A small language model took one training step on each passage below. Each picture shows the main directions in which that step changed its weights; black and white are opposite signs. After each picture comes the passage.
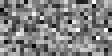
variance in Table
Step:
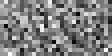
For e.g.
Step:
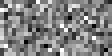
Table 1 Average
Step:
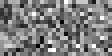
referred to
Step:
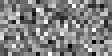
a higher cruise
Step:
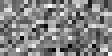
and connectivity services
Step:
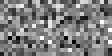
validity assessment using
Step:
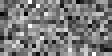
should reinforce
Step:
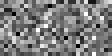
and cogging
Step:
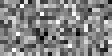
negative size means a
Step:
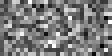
from the original
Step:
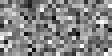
preserve the
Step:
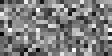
certain operating,
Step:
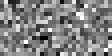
we found that the
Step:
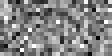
silver medal
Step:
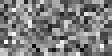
viewed as a
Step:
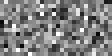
image creation.
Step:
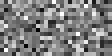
and Aswin R
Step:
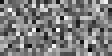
they improve the performance.
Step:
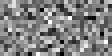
weeks for
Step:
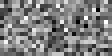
are selected they are
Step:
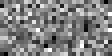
In DCT image
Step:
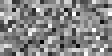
a story to
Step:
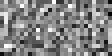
was taken and
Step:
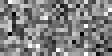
network can be seen
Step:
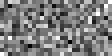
step, data are
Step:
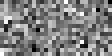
to identify the
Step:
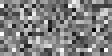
the catalytic
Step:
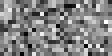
mist as good
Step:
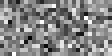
traditional soil
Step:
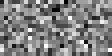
ADs by the
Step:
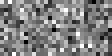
oxidative stress
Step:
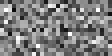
carbon atom
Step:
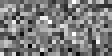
the succeeding
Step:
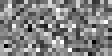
which the mechanical
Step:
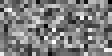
and enforcement
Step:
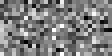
on AST level
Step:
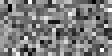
while GCE research
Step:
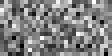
study. Imagine
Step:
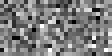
area size. The time
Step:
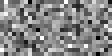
is used to control the
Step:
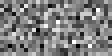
and so on.
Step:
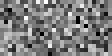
in society,
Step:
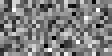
including the treatment and
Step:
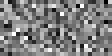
for growth. Its
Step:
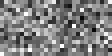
Speeds of
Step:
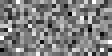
international educational
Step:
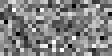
given by words such
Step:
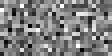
findings suggest that
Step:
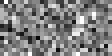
technique rather than
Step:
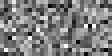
visualization, and
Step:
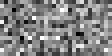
support priorities:
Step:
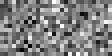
- *N Way
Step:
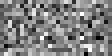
teacher to pay
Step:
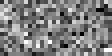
admission and
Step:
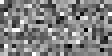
terms of specific material
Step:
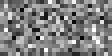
fraction across a
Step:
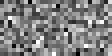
common complications associated
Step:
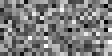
variations in soil
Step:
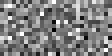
crisis of the
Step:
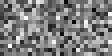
developed, and we will
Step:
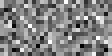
environmental factors like temperature,
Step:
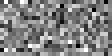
proposed algorithm is
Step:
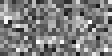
to reach 36
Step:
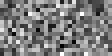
industry to know
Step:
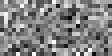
was adapted to
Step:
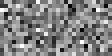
Table 6 classification,
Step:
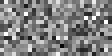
that there are many
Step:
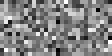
to evaluate the effect
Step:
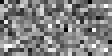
comparable to each
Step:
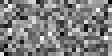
activity, as well as
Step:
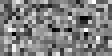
the note in the
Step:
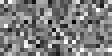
X, Zhou
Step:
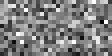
management of a patient
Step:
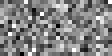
field method significantly reduction
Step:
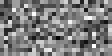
station. In this
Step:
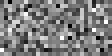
Update x
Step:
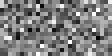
The data produced in
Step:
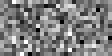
10 shows significant differences
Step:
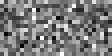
of indicators for
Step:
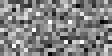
**Presentation and
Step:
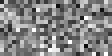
of same length h
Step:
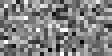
consider the initial
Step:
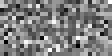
The support in our
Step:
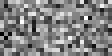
panel is applied
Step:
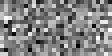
to have operational,
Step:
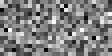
The method of Pan
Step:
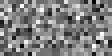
as a whole.
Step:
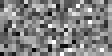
its ability to
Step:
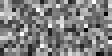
a bounding
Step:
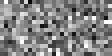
(a) The
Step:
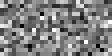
temperature were optimized through
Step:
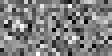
targeted in the study
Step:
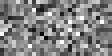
more beneficial
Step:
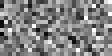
graphite flake
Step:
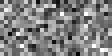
and medicine –
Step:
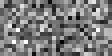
our work is that,
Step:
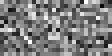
total scalp
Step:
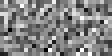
was obtained from all
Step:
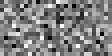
and equal to
